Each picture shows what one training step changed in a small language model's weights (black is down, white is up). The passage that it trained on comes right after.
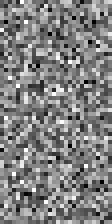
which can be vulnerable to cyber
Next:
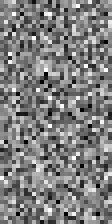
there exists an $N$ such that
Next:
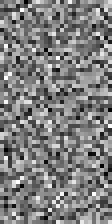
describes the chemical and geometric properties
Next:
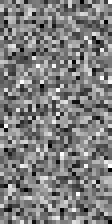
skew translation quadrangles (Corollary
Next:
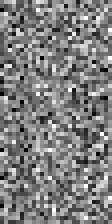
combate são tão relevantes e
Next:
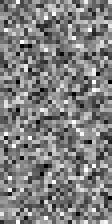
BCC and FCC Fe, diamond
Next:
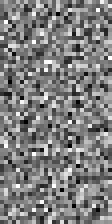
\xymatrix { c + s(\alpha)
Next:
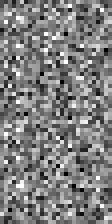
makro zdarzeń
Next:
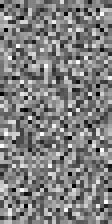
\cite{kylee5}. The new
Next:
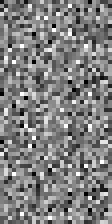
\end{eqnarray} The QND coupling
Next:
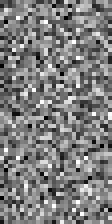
rejasini, tematik reja)
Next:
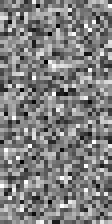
we may also vary the smoothing scale used in
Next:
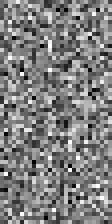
of the ramification would force $K$
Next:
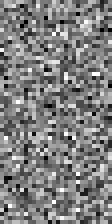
antiparallel $d$-stable trace. Assume now
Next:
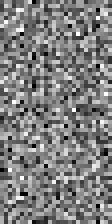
element $\al \in \OK$ is
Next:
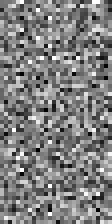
next immediate one is at what level does that
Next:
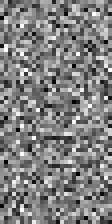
large cluster of accessible but unfilled
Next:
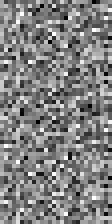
Тошкент шаҳар
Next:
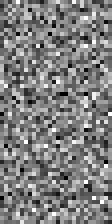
a laser printer. % %
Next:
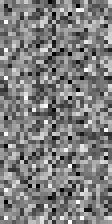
MIGNOLO, W.
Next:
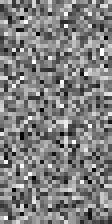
the time to fixation for the Fog condition
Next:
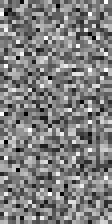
should be used instead. On the other hand,
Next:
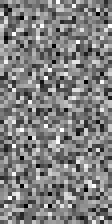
differential and degenerate difference operators. Russ.
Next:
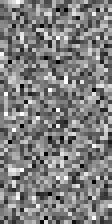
of $P_1$ acts as a local
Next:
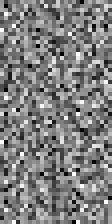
mulia, hingga adaptasi
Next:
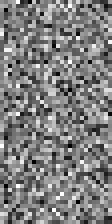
you would barely notice it on
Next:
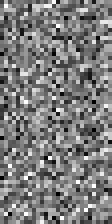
la Escuela "Trinidad
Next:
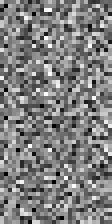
the quality of fit decreases even further to
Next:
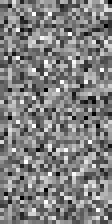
to adequately filter out parasitic
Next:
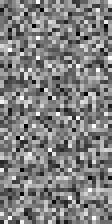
É essencial que as escolas
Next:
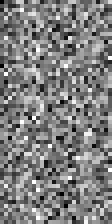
siempre debe primar el fin de
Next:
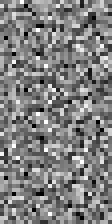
Lipschitz continuity of the
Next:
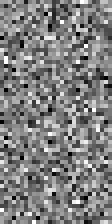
results for UM\,461, are consistent
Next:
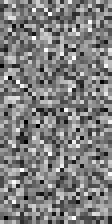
case of simple polarized weight $3$
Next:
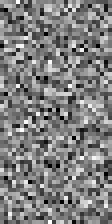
gluino decays dominantly to bottom
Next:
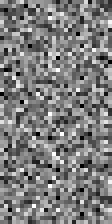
Model (GMM) is proposed to represent the
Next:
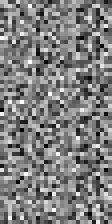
Perception Skills Of
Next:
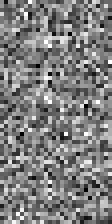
To do this, eventually, the analysis of
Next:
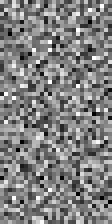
это текстовые элементы
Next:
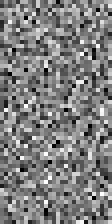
study the naturally occurring reflection arrangement
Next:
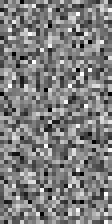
шта се сматра „мањим
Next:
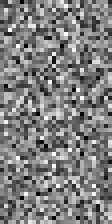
susu ditampung dalam bak
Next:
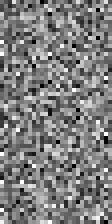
funções. Tais elementos são
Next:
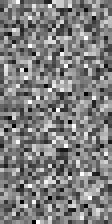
van a mitigar los riesgos
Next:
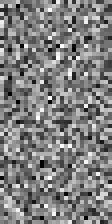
quantum entanglement, are not calculated in general form.
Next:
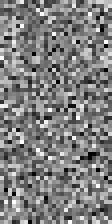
into ${\mathcal{G}}(\Omega)$ is given
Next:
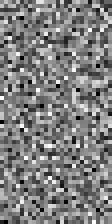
suggests that the chiral transition is in the
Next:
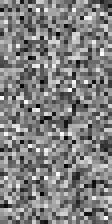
estimated that the number flux of these small
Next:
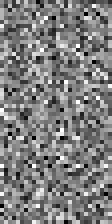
more spherical. The inner materials are
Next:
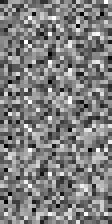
humano, a água é
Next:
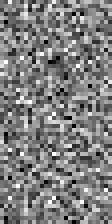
va bu mamlakatlararo
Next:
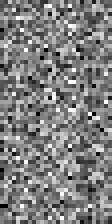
o tumor mamário benigno
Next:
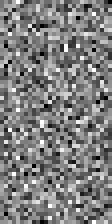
and $\tau _{0}$ extends by
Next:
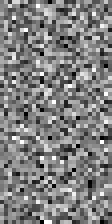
being a family of balls in the original norm
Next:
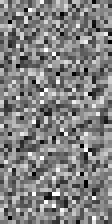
aplicativos de colaboração e redes
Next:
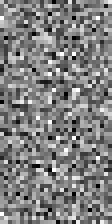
length of the curve $|z|=r$ and
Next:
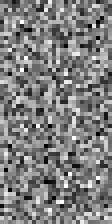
to our country on June 30,
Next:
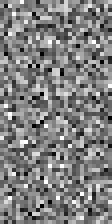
and recalling the second of Eqs.
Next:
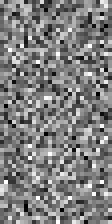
{\it stars, pre-main-sequence
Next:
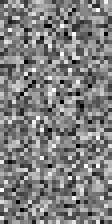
bipartite graph whose vertex classes are
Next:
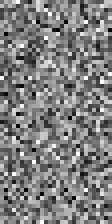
as those for integration over curves, they still have
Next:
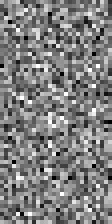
{\bf (iii)}]$. The implication
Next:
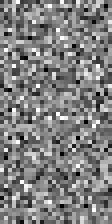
se considerar a invisibilidade no
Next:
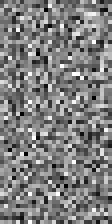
daily Ni\~no 3
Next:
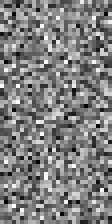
configuration longer than $30$\,ks was
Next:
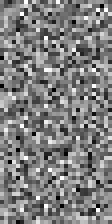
yields the minimum transmittance as
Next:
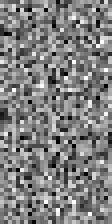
\addplot [mark=square*, mark
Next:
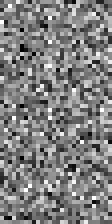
and stored separately to both the original source
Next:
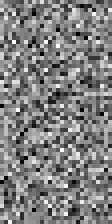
з відеоуроками та
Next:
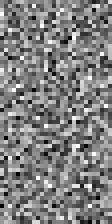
data from TDD will pass. The green
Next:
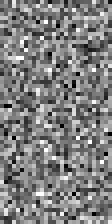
of $10$ theta-constants.
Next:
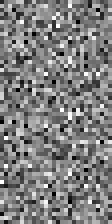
descent. \end{proof} This geometric
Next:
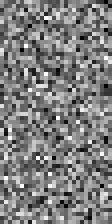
Flow, the interval analysis based approach showed an
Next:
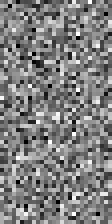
Note that $p_m$ is finite,
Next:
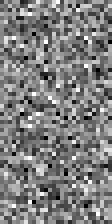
find that the eigenstates are obtained
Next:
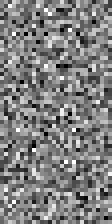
a fully ordered T$_d$ state for
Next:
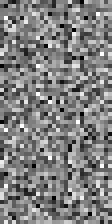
accuracy for both the inputs and outputs is
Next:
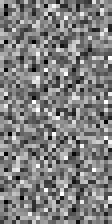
надежности и безопасности
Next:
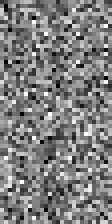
Q. Modeling, simulation and applications of
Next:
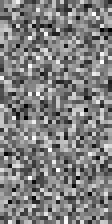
and $d_{12}$ (right panel)
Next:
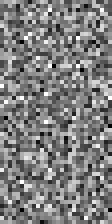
passage as the document fit to the
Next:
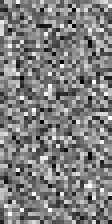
proceed to the running time analysis. Step
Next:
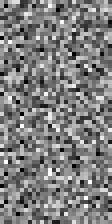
I have found that students arriving into
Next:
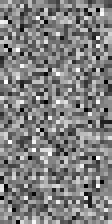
\nonumber \\ \theta^3 &=& \cos
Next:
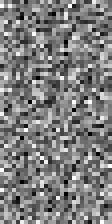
The calculations are done for the experimental conditions:
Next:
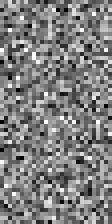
of sight to allow us to identify the effect
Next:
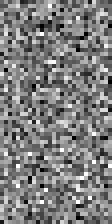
F_l$ be a space of functions which
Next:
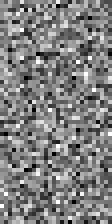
some multiple of~$D_e$ defines a
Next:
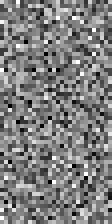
e^{-ikx} dx$$ We now consider
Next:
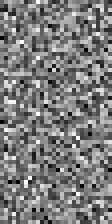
multivariate concordance,
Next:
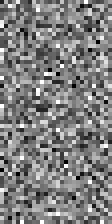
look for an initial estimate that will reach the
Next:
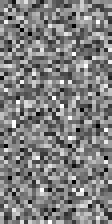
maqsadga muvofiq.
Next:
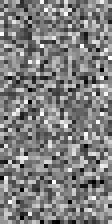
We have reported on two instances where the current
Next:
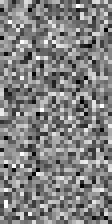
AI governance. Ali et
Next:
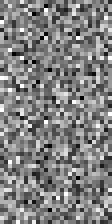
eigenspinors of the internal Dirac
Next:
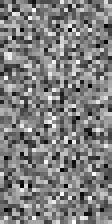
frequency at the $q=2$ and
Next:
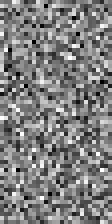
under its group of isometries. In
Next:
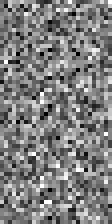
formas de preconceito,
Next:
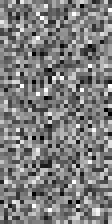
имел посвящение:
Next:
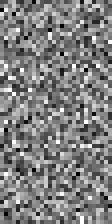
periodontal em homens com infertilidade
